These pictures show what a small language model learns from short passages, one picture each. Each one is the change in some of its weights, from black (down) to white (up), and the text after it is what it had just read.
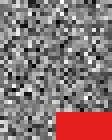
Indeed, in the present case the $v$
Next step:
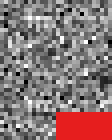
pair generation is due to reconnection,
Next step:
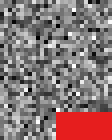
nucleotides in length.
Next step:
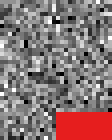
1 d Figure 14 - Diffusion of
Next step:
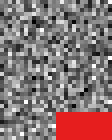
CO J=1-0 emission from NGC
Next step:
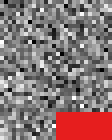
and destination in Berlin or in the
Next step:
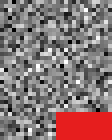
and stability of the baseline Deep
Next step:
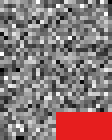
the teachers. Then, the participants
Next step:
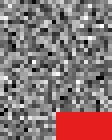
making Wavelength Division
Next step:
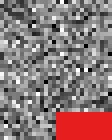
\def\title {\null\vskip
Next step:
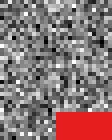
terminated at iteration number 6 because parameter
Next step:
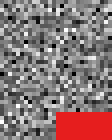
a $k_n$ rather than a
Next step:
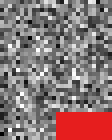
sample when FWHM is maximized,
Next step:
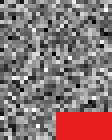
for very large-scale big data
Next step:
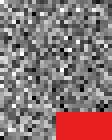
This right is usually regulated by local
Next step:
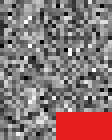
in eqs.~(\ref{liN_a
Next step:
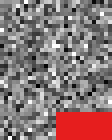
variation and energy on a bounded biochemical
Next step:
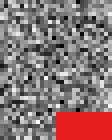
lower complexity than that of both the SCF
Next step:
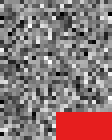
is a query input field asking
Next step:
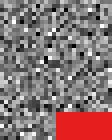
electrical contact between panels is provided
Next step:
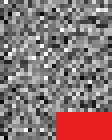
the control architecture are given in
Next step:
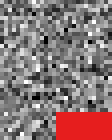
measuring cup Php 66.00
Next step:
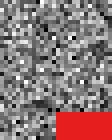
convergence rate as well as the final
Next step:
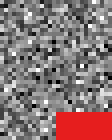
conservative case management approach and thus consider it
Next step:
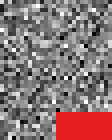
field at 10 K with the field oriented
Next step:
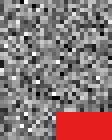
a beam with a given variance and mean, we
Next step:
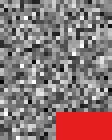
of Vacuum Science &
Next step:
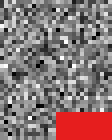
number of large *LacZ* patches,
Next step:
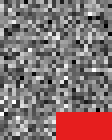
16. Medha Jha; Yasha
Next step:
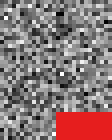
in {\em Theory of Orbit}
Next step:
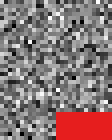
a phase assigned to twist fields,
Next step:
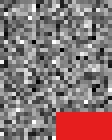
by the described solutions, Quinson et
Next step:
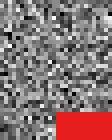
the breathing modes of a
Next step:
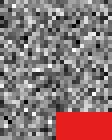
yetkazish, balki
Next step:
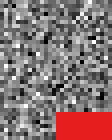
Relevant issues for UE analysis
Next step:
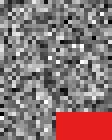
planning including finance, social
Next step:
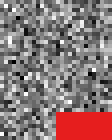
official ambassadors of the
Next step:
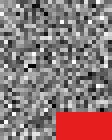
emphasis on the relational quality and its
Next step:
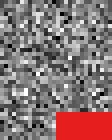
enlarge future responses. The
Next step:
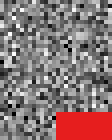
low voltage high performance design of operational
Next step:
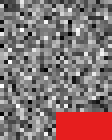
carbon-oxygen nova
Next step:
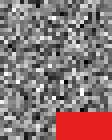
the atomic wave function for atoms in state
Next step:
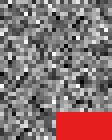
federal government services.
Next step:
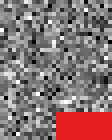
CKF solution consists of a closed field
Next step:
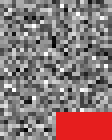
directions are the same. If the
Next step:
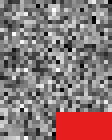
aberration of an individual thin,
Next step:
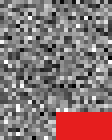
system centered on Sagittarius.
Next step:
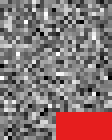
In acidic medium proline exists in
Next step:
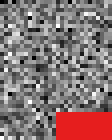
spacetime dimensions differ somewhat from
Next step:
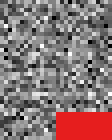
network into both the encoder and
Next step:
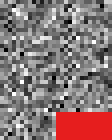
branded clothing into their
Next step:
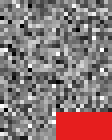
BEDT-TTF derived bands to
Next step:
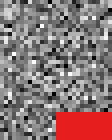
is the smallest among all possible choices of
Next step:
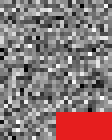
the evaluation of the influence of flow
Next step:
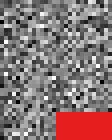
proxy pairs} to guide
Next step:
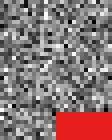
a conversation with Hyperallergic,
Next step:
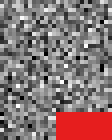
positives, while Naïve
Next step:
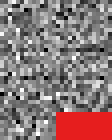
$\Mpt$ (left hand side
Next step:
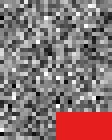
time duration of the input light
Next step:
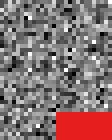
energy scale $T_V \sim T_{\rm
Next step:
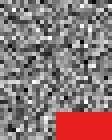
the field of statistical physics. In the case
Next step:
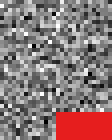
by the standard coalescent approximation.
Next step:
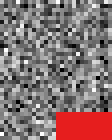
relevant main effects of the datasets. This
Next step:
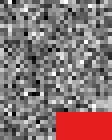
The effect of different slope angles and
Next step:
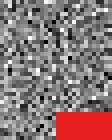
better communication in this globalized
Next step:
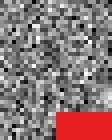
objects that do not span all five
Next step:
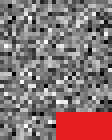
Ghulam Hussain Baloch
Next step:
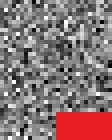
Only the routing agent changes
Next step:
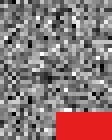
Microsoft) Combine all
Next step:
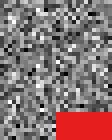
(SRL). In addition,
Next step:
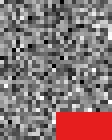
Germany 0 6 0 0 Greece
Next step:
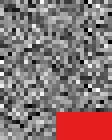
of the chaos region, {\it
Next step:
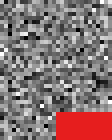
of strong labeling. A class-wise
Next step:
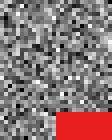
suggesting that our findings are
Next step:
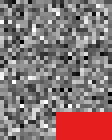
world and Ukraine there are
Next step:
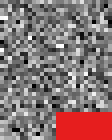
problem in Theorem 2, there exists a
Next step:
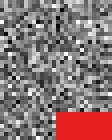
Abstract: The authors discuss the
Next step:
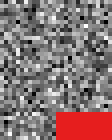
in~\cite{ed-paper}. Given
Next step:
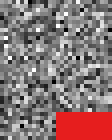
dense set) with the inner product
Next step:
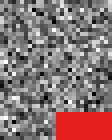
access available at IEEE Xplore.
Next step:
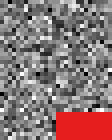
thermal conductivities are 155
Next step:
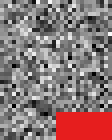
an optimal representation. A new interaction is
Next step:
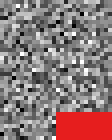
pregnancy, as well as options for
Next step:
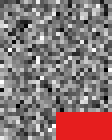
and computer system in studies to assess the
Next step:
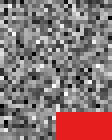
by using conventional Si-based
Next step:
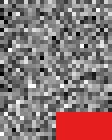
to its more complex architecture,
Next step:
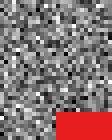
on the circumstances, Instructions
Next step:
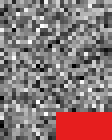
restriction on learners.
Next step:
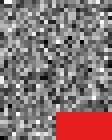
performance of \textbf{MetaC} is still
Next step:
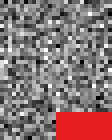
mode. A complete set of orthogonal
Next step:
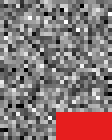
Convention for the Protection of Human
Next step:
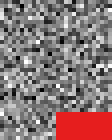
in the results. S3 Fig. Examples of
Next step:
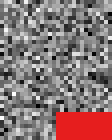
heating, the kinetic energy of the gas
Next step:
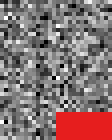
using TI Delfino F28335
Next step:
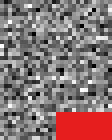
the variant we discuss and implement here.
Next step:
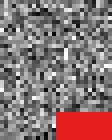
could prevent complications arising out of
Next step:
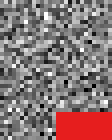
of intrinsic features, the correction
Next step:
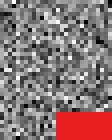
in bridging gaps in students'
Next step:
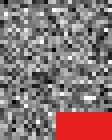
heavy metal contamination. Although
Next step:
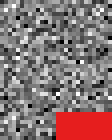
One could also introduce the chiral
